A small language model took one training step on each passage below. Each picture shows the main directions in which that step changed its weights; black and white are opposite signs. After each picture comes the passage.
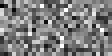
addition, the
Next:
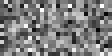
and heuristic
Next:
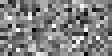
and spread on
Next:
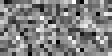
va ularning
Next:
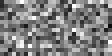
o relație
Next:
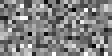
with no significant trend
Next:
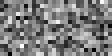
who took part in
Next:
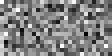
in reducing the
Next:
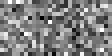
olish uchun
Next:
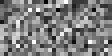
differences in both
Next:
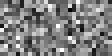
input traffic
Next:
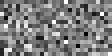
main elements of the
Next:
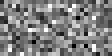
to an increase in
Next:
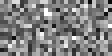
в список
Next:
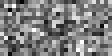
Universidade de
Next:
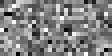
benefits for
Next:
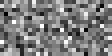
Efficacy to
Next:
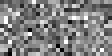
estimate effect
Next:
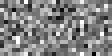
seu grande
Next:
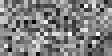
may have an impact in
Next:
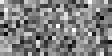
physical and
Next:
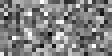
и среди
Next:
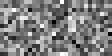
used the National
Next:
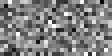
Over the past
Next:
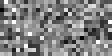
les missions
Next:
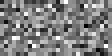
of engineering
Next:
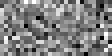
magazines and
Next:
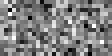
bilan samimiy
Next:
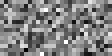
and tries to
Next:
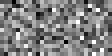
I raggi
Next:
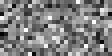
average length
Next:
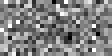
being can very
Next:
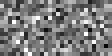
and improve the
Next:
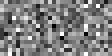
das Szepter
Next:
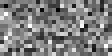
example, a
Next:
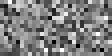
consider in evaluating public
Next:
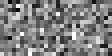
employed in the
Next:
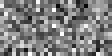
article also
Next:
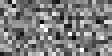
consent The participant
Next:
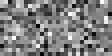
al trabajar
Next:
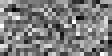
a previously
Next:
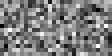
va takliflar
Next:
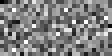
filling the
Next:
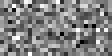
in benzene
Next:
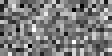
agrees with the
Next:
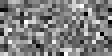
organism in the
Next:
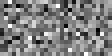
by headache
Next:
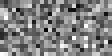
This example has not
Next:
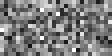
accounting -
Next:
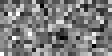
в среде
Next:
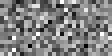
um pequeno
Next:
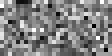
References -
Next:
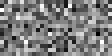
del giorno o
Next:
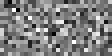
oladi. 4
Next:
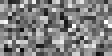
и какова
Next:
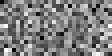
the construction of
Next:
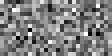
in spatial
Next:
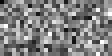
the current state
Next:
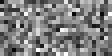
of SDS.
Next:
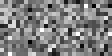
shows up first
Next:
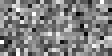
compound in terms
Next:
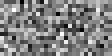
scenario and
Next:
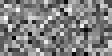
not just the
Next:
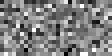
of the South
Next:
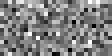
or system. The
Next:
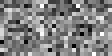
eye but can
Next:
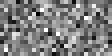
glasses are
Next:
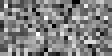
algunos como
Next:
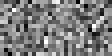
como alterações
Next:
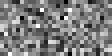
provêm de
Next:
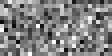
gave very
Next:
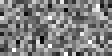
a number. The
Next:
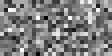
easily find the
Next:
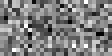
que hasta ese
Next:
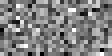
in which high speed
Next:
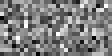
el caso de
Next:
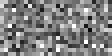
maximum pole
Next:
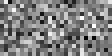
donde la
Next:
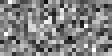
se mecía
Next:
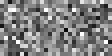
of *matK*
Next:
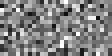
conoció a
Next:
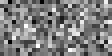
quando Alberto
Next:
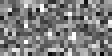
fue el de
